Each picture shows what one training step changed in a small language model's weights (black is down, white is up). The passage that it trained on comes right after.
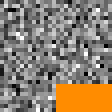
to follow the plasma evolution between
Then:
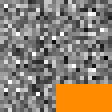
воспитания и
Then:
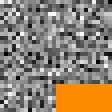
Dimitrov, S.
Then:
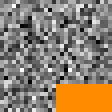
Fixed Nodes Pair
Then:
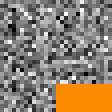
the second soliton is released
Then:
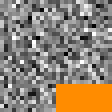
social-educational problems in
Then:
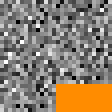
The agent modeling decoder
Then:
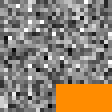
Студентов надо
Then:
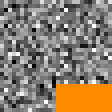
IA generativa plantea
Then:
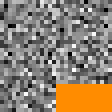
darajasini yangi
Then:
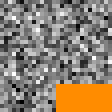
by the researcher directly
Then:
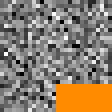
in predictions. They are
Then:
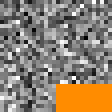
where $f$ can be read
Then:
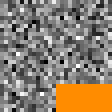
known, they also come with
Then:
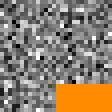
surface: BPTI
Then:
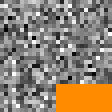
commonly categorised into
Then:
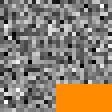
wave packets without
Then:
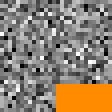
forward calorimeters have a
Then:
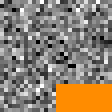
it (29 years old
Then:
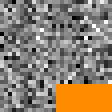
resistance by engineering the
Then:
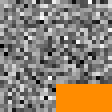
his etadigan
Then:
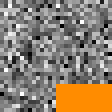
images using supervised
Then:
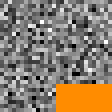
discussed in FKSW. The
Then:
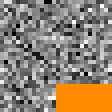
of the church of this age
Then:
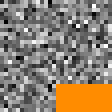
real number $m \in [0,
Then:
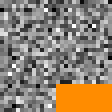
su vođeni
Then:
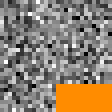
µm in width using a
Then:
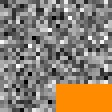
naturally selected by the
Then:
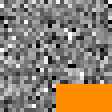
Oliy Majlisga
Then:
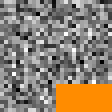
en place d'une
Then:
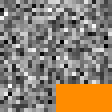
обл.). Серед
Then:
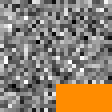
for the trefoil knot
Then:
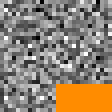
colocó hule negro
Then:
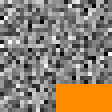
vitória ao
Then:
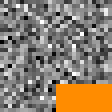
Sample preparation:
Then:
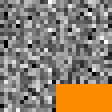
most crucial parameters to create
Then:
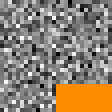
be unity it is easily
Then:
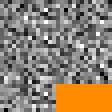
Between $w_i$ and the
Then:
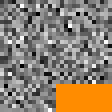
the overall system performance. Their
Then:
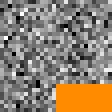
often modelled in a
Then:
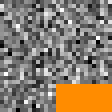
yields \begin{equation}
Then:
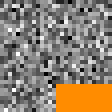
mathematical system contains a
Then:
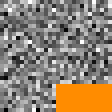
and 10 worldwide have
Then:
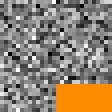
dan target yang
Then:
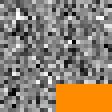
da implantação do
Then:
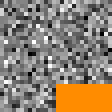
debajo hasta quedar
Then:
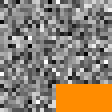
kelib chiqqan
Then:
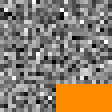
educate, and raise dependent
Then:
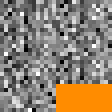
our calculation is that the value of the
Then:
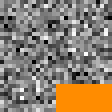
as the proportion of noisy
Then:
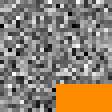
2014). Transplantation
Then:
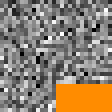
Non reducing) content was more
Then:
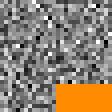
e execução das
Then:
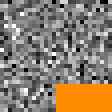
achieves approximately
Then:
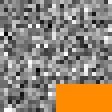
qurishda hasharlar
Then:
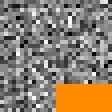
classical minima of the tree
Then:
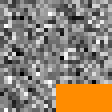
relevant portion of that
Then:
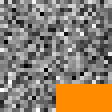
que rapidamente se
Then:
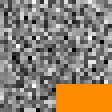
did a summer
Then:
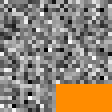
Nabi Muhammad
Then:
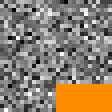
total observed GW spectrum is then
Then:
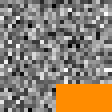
of information technology governance
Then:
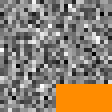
2018, se admitió la
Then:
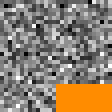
for the fabrication of
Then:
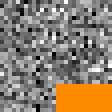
after some preliminary
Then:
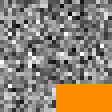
they restrict the mass of the
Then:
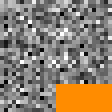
9. Фирюза
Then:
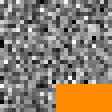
The Death Row Truth
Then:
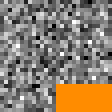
capacities among SHGs
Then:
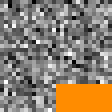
are cell phones. This is
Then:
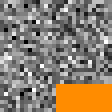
can trust completely.
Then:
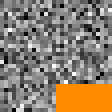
while for scale+rotation,
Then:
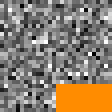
Finally, there is a
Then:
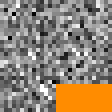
distressed consumers: Their
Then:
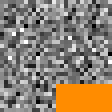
International workshop to
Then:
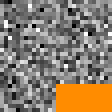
and Practical Implications of
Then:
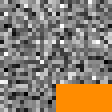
of \Ru. In those
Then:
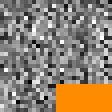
– na koje se neko
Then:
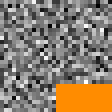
d'Azur Region and
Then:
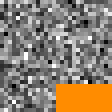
is changing the human
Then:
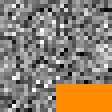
2016 The study aimed to measure
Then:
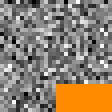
- dramaturgia
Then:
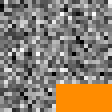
the coffee crop
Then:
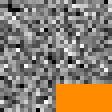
entropy can still grow
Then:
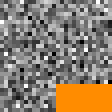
The registration phase will complete if
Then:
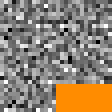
momentum integral and the field
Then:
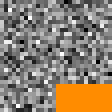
and in the isotropic
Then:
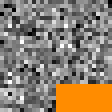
He gradually begins
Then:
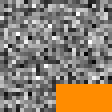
analysis, Absorption
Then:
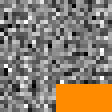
I will deviate from their
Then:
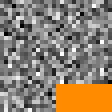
demonstrates that the polarities
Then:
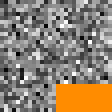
de plantas identificadas,
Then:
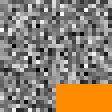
extra support a faraway
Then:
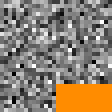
derive relationship between
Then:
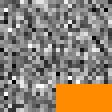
fixed-target mode
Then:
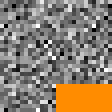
a educação como meio
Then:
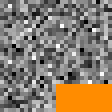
налогообложения. The
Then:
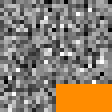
schedules are not for
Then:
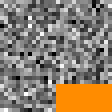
Provisioning The reference
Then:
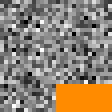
Recommended for
